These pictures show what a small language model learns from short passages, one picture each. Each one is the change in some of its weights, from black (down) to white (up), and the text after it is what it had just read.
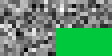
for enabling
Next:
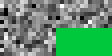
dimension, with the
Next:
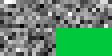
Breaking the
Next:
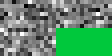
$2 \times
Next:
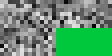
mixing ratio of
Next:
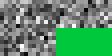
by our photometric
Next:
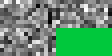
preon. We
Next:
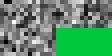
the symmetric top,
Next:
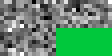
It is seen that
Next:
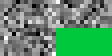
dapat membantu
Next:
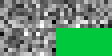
transitions take place at
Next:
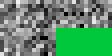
defines the
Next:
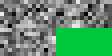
of equilibria
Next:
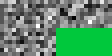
servers to
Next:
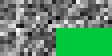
within the first two
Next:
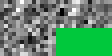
Gaussian prior on
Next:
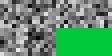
the net
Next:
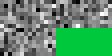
– criados
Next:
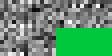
MC has significantly
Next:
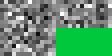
Our contribution is
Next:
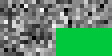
other radiatively but
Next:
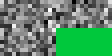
ставит для
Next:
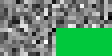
desligue uma
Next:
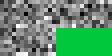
Prize for
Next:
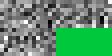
absence of peak
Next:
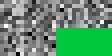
in any type of
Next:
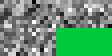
in three-dimensional
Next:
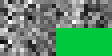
the contribution of the
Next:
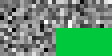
takes a recording
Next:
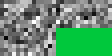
state with parallel
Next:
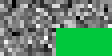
not suppress
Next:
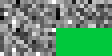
= \Delta
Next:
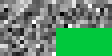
with strong analytical
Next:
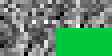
aligned almost
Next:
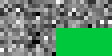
grouped. It
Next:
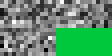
result of coherence
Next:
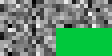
beradi. Arab
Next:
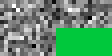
that derives from
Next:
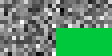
*2019 international
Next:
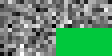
monitores e
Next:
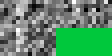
to the same
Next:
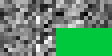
of the individual
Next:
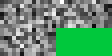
center area of
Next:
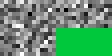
technical as
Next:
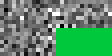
ve ölüm
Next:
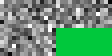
alındı -
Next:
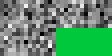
adjusting the
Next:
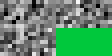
to cork a
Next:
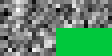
on the nature of
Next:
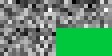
balki juda katta
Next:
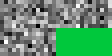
is commonly applied
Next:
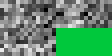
of the background particle
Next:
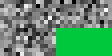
uning keyingi
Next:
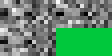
that of the exact
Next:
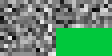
é constituído
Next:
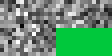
of CMB
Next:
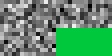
and for rare
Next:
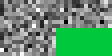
propagator \be
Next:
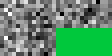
controls the
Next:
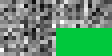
bath is
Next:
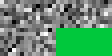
de cette recherche
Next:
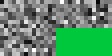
main difference between our
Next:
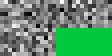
achievement of a
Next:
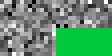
are widely
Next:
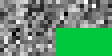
the band broadens
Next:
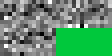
has a few
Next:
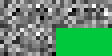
условията и
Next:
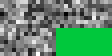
the constraints,
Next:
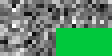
of this calibration
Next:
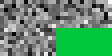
We first integrate
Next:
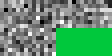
baisse du
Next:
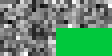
and v are
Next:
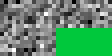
incluidos para
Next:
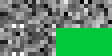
also note that there
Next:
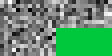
в условиях
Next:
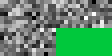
of Eq.
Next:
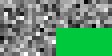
xatolar uchun
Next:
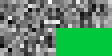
must be a
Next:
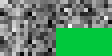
use of the
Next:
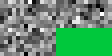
one without using
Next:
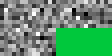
field values (as
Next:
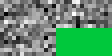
strained NB
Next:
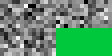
available for users
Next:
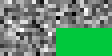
International Standard
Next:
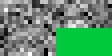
doubling of
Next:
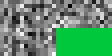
des informations
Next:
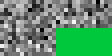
in modern knowledge
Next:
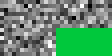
hamda tovanni
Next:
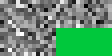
wider range of
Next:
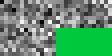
factors} Next
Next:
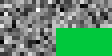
linear RF trap
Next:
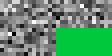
vanish because
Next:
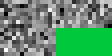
: Council
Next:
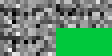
Conclusão de
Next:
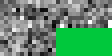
values in the
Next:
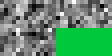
to the presence or
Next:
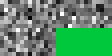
velocity increases the
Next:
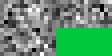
root). We
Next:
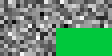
va til xususiyatlarini
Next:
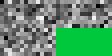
compare the two approaches
